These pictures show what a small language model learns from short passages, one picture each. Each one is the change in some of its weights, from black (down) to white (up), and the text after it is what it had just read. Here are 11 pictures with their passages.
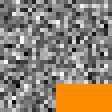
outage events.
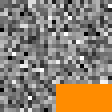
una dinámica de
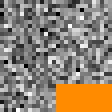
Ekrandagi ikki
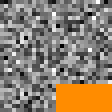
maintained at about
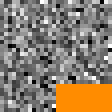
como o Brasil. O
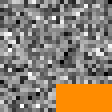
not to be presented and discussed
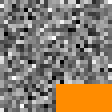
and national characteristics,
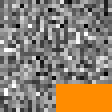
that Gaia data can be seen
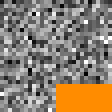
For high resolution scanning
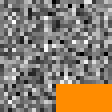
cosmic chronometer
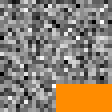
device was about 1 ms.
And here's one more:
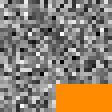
it contains some contribution from the
